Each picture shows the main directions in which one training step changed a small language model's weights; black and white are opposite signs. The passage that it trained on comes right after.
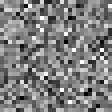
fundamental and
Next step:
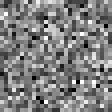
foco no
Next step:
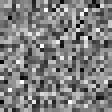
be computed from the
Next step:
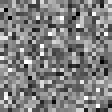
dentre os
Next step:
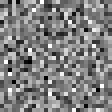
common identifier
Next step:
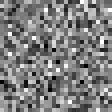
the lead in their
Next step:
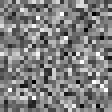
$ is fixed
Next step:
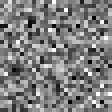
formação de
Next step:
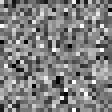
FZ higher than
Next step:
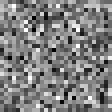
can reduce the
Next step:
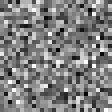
same way as in
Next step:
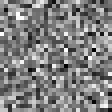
van de wet
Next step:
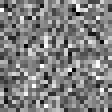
the Universe:
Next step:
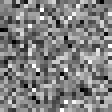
density external to
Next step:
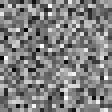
is the output of
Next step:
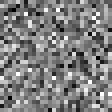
work done in
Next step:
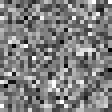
gives a
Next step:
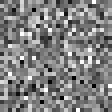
the subsection of
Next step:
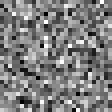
the anomaly
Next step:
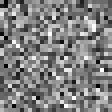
tracks, this
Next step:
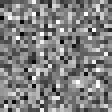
feasibility and
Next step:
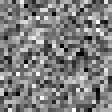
grown at
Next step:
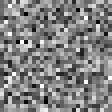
only a single
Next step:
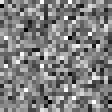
and coaching
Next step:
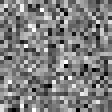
factor $w$
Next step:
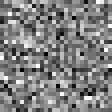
significant abdominal
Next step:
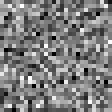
who rely
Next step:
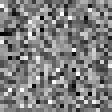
this provide the only
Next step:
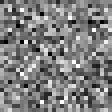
impact on the
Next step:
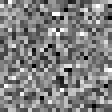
teng, u
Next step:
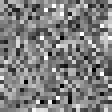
disruptions in
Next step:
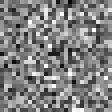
the processes are
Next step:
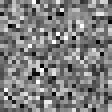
we verify
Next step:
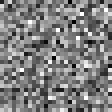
and larger
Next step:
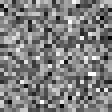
in the acoustic
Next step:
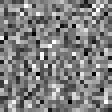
* Corresponding
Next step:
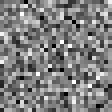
this talk.
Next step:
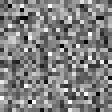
either using
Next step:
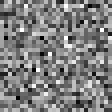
considerar que no
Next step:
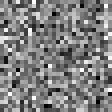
воды или
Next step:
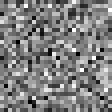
as it did not
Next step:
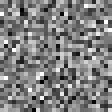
quattro del
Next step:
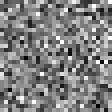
in the novel
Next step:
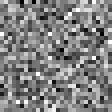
la peste
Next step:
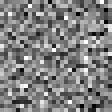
for conditional
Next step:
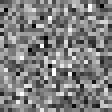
the detections of
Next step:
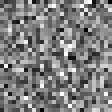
generative AI
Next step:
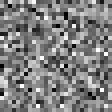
of the CRC
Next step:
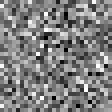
the idea that
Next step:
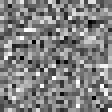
for prevention of
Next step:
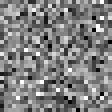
boundaries of the
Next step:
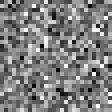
due to the potential
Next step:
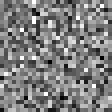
leaves of
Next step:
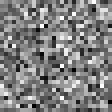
propagated over
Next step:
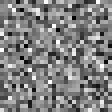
[5]. This test
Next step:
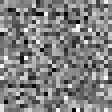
minister of
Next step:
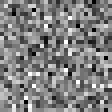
the reduction of
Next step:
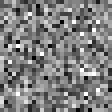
However, stress
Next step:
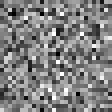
relatively well when
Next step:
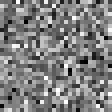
shown in the figure
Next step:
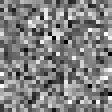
the variances
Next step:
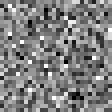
theological studies.
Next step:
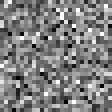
physics since
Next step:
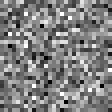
it uses to
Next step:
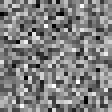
amino acid
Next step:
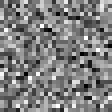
\phi \right)$
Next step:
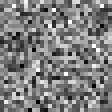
extensive study in
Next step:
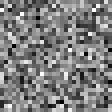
a mean age
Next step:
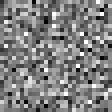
/ number of control
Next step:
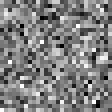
Los dos
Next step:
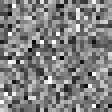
we do not show
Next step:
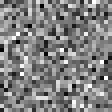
grain distribution. The
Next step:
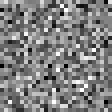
OF CARE
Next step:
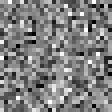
des longues
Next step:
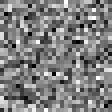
del hombre
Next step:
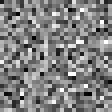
Pass and its
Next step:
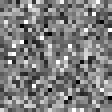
same node does
